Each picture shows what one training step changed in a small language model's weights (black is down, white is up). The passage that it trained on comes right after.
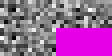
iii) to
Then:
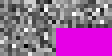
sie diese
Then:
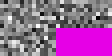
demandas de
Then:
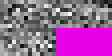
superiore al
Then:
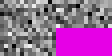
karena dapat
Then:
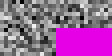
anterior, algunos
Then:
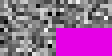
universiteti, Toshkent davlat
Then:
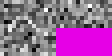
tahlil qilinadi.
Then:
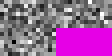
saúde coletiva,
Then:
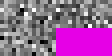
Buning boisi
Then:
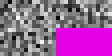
representar uma
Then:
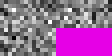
racine est
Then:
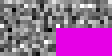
uchun yaratiladigan
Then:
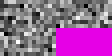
não só como
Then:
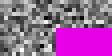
The Varnes
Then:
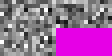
submetida a
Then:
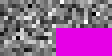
e modelos que
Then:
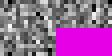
В ходе
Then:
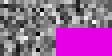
estende pelo
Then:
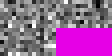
ни ташкил
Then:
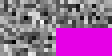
na dane
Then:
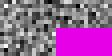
não pode escolher
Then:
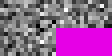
dos Estados
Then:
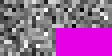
– druhy
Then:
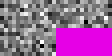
de Michel
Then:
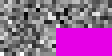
oshirish makon
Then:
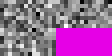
não trabalha 24
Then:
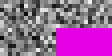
bir siyasi
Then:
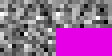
Telah di
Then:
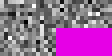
данных», а
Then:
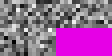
о доли
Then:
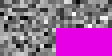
debate sobre el
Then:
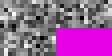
this robot
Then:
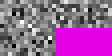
discriminação e
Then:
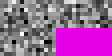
мотивации. На
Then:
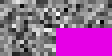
при вынесении
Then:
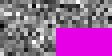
tendensiyalari va
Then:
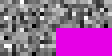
которое мы
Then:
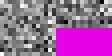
qay darajada
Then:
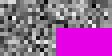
*Journal of Economic
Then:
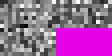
la arquitectura
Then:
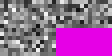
generadora de
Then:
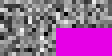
registro más
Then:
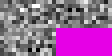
Teoria e
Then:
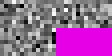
своих, так
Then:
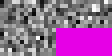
що надалі
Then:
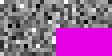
For example,
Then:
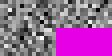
и других
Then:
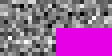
формированию более
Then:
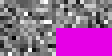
le contenu est
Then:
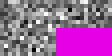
of Environmental
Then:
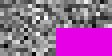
sondern weitere
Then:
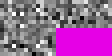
bien del texto del
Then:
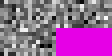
and to a
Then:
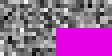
в Институте
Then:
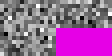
feminin în
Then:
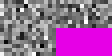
da sua vivência
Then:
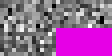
la difusión
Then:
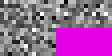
de sulfuro
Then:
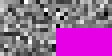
voltado também
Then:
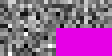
procura a
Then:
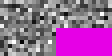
afetiva na
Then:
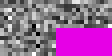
el uso de
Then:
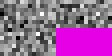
do artigo, ano
